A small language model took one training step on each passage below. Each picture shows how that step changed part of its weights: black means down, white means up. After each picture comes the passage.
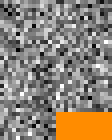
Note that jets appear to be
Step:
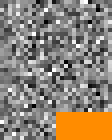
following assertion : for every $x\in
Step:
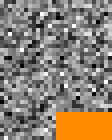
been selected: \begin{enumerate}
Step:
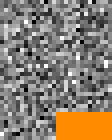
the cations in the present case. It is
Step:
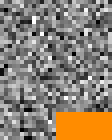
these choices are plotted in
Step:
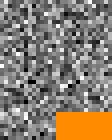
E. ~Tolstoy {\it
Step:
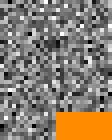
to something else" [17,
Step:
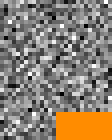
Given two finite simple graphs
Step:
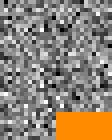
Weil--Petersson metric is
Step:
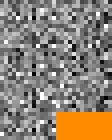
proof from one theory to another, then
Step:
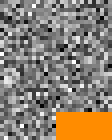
the Haar measure yields a
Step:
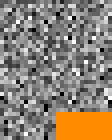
isogonal conjugate of
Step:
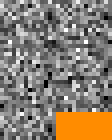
here but observe that it implies all the
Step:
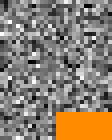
$A$-(finite \'etale)
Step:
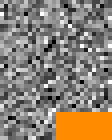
when the current is the adjoint
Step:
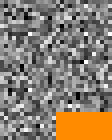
J.R., Blackmon,
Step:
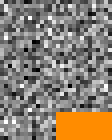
qonunchilik tizimini
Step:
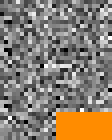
nazar tashlaylik.
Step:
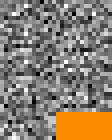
Chi- șinău,
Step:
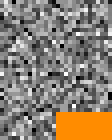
transform in order to compute $\kernel
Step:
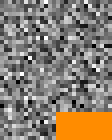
a non-trivial non-negative
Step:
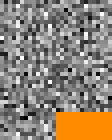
field of $R'$. Let us call
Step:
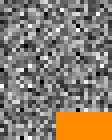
most cases, many analytical
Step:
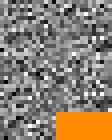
the binary system of generic KN
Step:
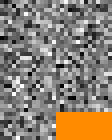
& C\left({\rm length }(\partial
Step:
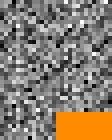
at assessing the theoretical findings
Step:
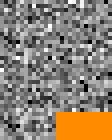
\eqref{6*}, which blows up
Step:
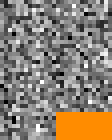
condition of \cite{Fig} because does
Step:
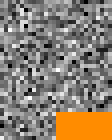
is a most widely used network
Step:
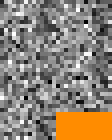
desempeño, a menor
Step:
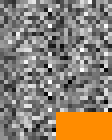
\begin{itemize} \item For each
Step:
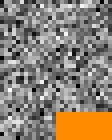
introduce new colors solely for
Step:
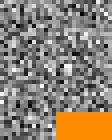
matnlarda kontekst
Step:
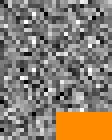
publicidad y la existencia de
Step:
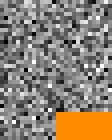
general groups. \subsection{More on
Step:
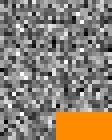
\ee with energy $E(\theta)$ and
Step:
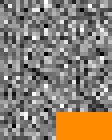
va u bilan bog'liq
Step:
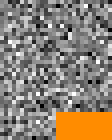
the conceptual point of view that
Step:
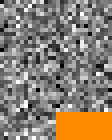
standard K-Means. However,
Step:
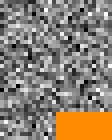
asymptotically stable torus
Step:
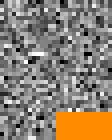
for various $L$ and $\alpha$.
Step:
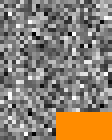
notice that, for all $x\in
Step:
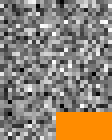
\delta_0(X \cup Z)
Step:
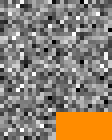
trivially. For example, in the first
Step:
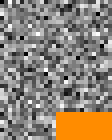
que desea (Philipp).
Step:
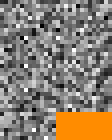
Also, since $[lla] =
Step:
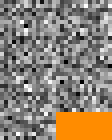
\varphi(j_1 + \dots +
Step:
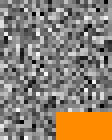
is very much suitable and
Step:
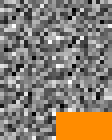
2. Ed. rev. Aum.
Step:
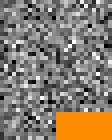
a natural question is whether one
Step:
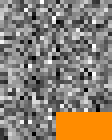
function have been known, though soon
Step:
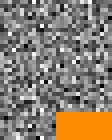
$G$ be a group, and define
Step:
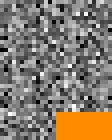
$B^*-B$ mass difference.
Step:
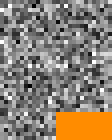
la recherche d'une
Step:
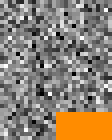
formation » pour lequel 36
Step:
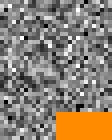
Delante de Jesucristo
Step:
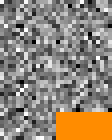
haqiqiy parametrlarini
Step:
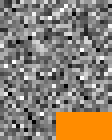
th\`ese. \newpage
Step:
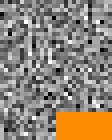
series of obstructions to existence of
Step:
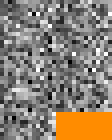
\end{align*} \end{Cor}
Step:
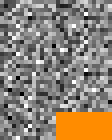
\epsilon_{D(U)}$. A similar
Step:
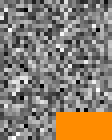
Babych, Y. M.,
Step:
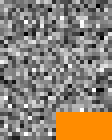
para 1951» (Routine
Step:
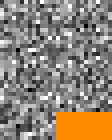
reggono le grandi
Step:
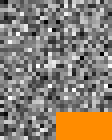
cone. For instance, on
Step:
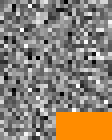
1$ is a Planck parameter and $\mu
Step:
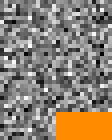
the higher dimensional operators to the
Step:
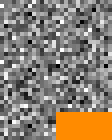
Hayhot, uni qaydan
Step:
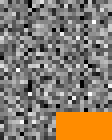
as justice, courage,
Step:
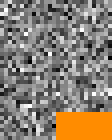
displayed image, we give
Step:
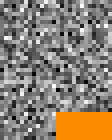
\end{tikzpicture} }
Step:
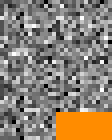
ANALYSIS OF
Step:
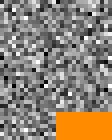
measurements means that the averaging of
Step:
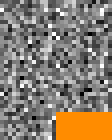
can be evaluated exactly by
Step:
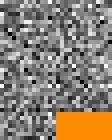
dots). The bold green line
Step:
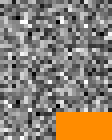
17 Рисунок
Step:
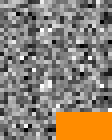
$\sigma,b,r$ are the
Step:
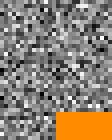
to the population of interest
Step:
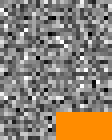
2$ and pencils in
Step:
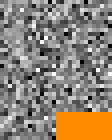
high transitivity of the network
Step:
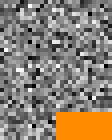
objective and the initialization helps
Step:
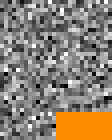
remains to prove the result for
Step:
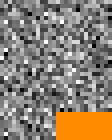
muhim ahamiyat kasb
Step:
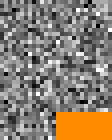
quotients can be patched
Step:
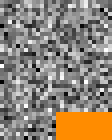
well above $T_{N}$. \noindent{\bf
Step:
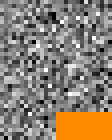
is the space of sections of the trivial
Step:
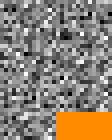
of $O(|\Lambda| \cdot
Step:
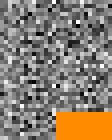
eng mit der IT, den
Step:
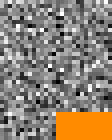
modest gains. As the signal
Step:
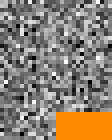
FM layer drives a
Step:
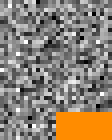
input molecule, using either the
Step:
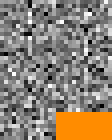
presented here that are capable of
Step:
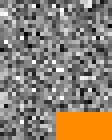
ambienti politici grazie
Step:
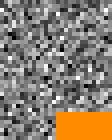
be important in DIS.
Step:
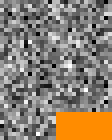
туради. CD3+-,
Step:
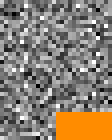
we compare the Ib/c sample
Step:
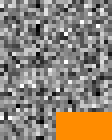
with at least 10 commits to
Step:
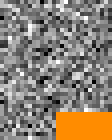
instead some Markovian structure
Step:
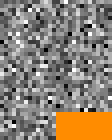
about an order of magnitude
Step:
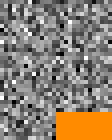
x evoluído, etc., e
